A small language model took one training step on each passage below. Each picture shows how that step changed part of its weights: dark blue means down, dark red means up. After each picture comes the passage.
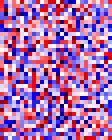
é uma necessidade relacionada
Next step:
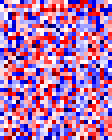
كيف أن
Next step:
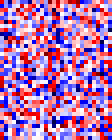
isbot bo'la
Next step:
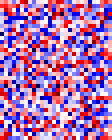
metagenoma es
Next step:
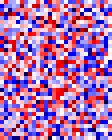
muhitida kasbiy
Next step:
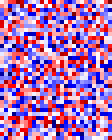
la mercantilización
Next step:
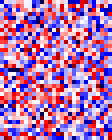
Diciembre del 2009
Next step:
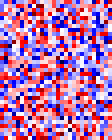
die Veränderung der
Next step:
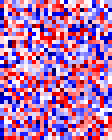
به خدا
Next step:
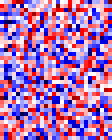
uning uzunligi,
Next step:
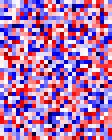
Público em
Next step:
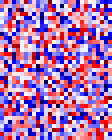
предъявляются к
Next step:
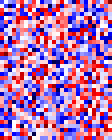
Quando os alunos
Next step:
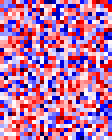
va global iqlim
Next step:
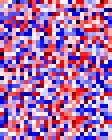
- - Jizzax
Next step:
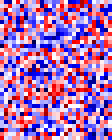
burchlarini ado
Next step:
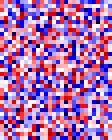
одного боку,
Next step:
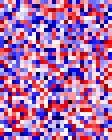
of the Digital
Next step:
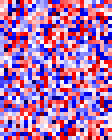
kuzatish imkoniyati
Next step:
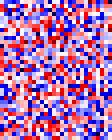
plano diretor,
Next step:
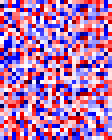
санкции и
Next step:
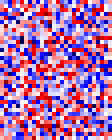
Imagem gerada por
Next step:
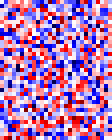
Academy. *J
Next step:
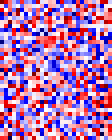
en particular es el
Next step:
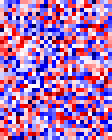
de werkgroep
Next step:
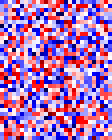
продавець не
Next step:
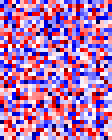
половую систему.
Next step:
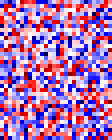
Os dados analisados
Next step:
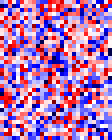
режимов работы
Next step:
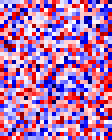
berish, ularni har
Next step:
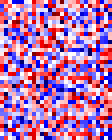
seriyalar, mahsulot
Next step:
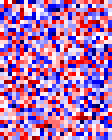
lecho. El
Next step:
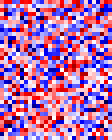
autores da Psicologia
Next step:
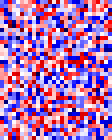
и т.п.
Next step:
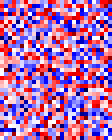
exigencia todos los 17
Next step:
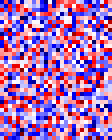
drugs in
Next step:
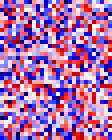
la jerigonza
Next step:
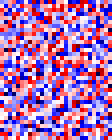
yuqori quruq
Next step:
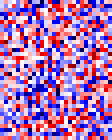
artan enerji
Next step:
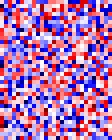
в легенях,
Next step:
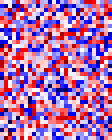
Ushbu maqolada amaliy
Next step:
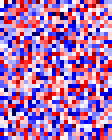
umane ar trebui
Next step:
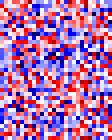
dos sites mais
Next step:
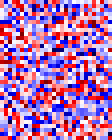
nouveau saut
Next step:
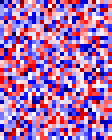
asoslari. O'quv
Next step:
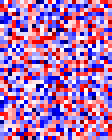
secundarios de la
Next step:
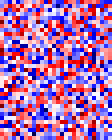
value. In the
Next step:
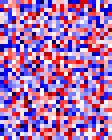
tiene acceso a
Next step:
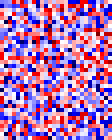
qiladi. Maktabgacha
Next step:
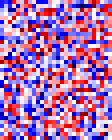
outro. Daí
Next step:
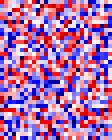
tutadi. Ekran
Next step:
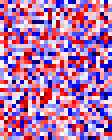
controle da execução
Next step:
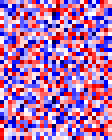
ишлатиш билан
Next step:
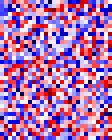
yalpi ichki
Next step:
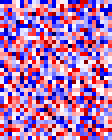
continued Pandey &
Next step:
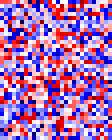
shakllanganligi; uning
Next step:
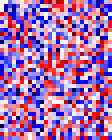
Trapp R.,
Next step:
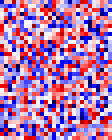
oshirish. Bugungi
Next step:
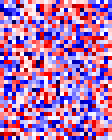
superar 200 mm.
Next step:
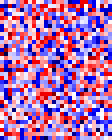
ва шаҳарда
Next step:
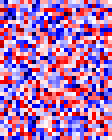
britânica de
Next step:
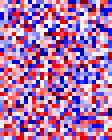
la inclusión no se
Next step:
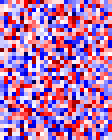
des élèves
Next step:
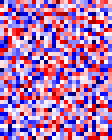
enucleação e a
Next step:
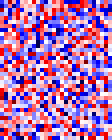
періодах, а
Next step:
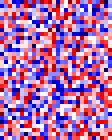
4 - taranglash
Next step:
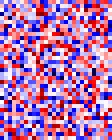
der Länder und
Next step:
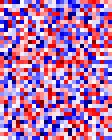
; erimaydigan
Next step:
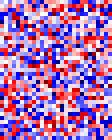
los diálogos en
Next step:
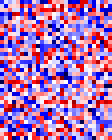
الدین در
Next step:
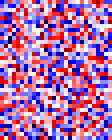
наших дослідженнях
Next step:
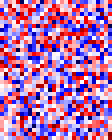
Energiyani kam talab
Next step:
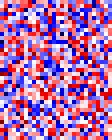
– ein Ritual,
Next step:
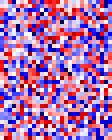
Vinod, P.
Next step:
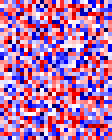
badiiy obrazlar
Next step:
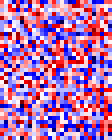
Lösung von
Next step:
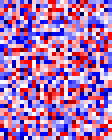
ham beradi. Har bir
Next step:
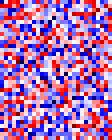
Aktionen für Kinder
